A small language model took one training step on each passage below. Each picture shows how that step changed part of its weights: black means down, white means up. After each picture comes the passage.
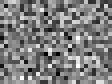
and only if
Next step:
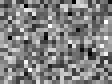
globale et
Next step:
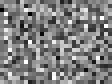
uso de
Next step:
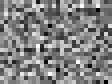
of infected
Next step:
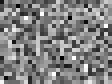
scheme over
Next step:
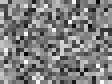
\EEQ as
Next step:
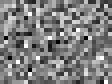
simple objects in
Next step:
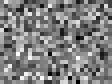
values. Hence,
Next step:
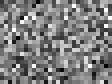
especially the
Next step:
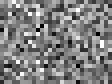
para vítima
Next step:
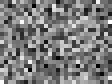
the PAW
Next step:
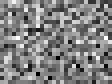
na qual,
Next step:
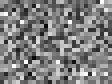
computation, the
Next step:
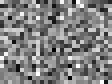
means defining
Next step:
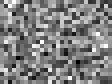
region since the
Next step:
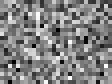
do Amapá
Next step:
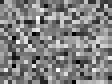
of the original
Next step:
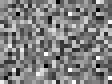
A GOE
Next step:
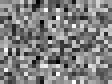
\varepsilon \int
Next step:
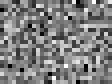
over all simulations
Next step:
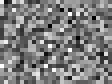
proof, one
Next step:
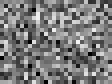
show that a
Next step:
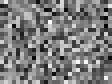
the soft
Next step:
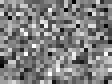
quantum wire act
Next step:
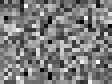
appear to be
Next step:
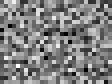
Institute of
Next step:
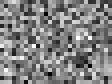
and performance characteristics
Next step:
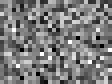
the Mahler
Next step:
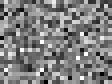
0$ for all
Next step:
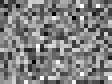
of multiplication by
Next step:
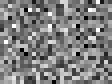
is twice
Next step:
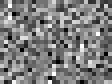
dat een
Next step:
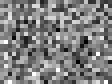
in particular for the
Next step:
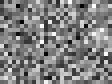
powers for
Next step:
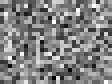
hogy a
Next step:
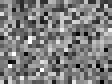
the $B$
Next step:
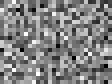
main mode
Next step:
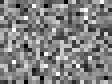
damage of
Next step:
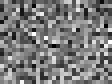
adds its energy
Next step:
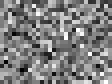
various simulations
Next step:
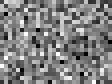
bilan operatsiya
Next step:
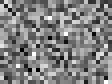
can be obtained using
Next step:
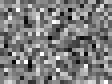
for reliability
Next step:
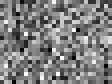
a search for
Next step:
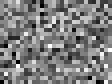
be manifested
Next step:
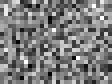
a explorar
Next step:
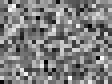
one side, and
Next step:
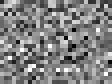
measure $\mu$.
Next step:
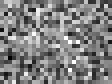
contribution from
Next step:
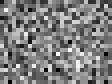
that after the
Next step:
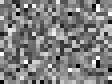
H. Long
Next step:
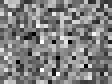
radial direction at
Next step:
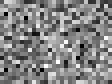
va diniy
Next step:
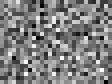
be generated for any
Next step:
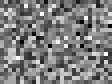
appear in any
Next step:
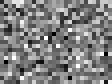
\] Assume that
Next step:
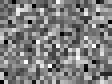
maps. At
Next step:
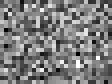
to two, the
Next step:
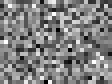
2 independent structures for
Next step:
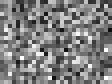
the particular type of
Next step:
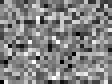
of massive
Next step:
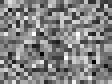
considered with respect to
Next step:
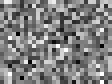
CMS production
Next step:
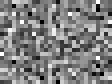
HMM or
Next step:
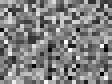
en papel
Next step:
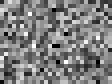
algebras) thus,
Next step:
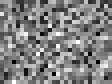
the same), as
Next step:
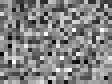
the charge density
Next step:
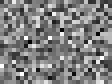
because it is well
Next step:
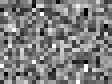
For each dimension
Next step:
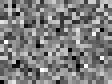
(see Fig.\
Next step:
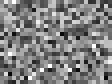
model is the most
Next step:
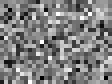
which the data were
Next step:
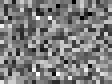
the planet is
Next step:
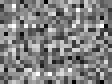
we now suppose
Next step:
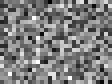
precisely, in
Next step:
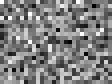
ending frames
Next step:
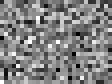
of $G$
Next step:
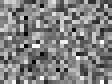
chosen by the
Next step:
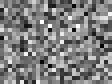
coordinador y
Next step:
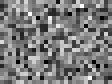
the frames of
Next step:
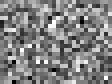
The article
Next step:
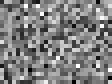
the BP on
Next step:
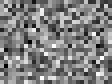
are obtained by a
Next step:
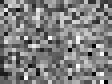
see that it is
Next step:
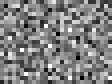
< n$ and
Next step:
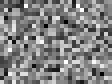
personnel to
